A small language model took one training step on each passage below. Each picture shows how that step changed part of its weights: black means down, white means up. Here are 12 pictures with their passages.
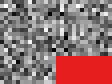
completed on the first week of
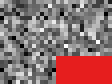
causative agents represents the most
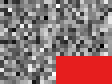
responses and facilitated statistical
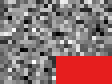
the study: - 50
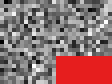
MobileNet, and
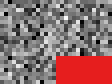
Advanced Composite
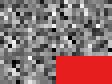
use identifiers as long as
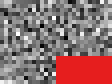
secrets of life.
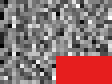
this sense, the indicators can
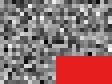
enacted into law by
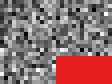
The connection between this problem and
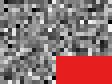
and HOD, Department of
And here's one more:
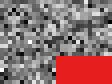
experiencing movement to become
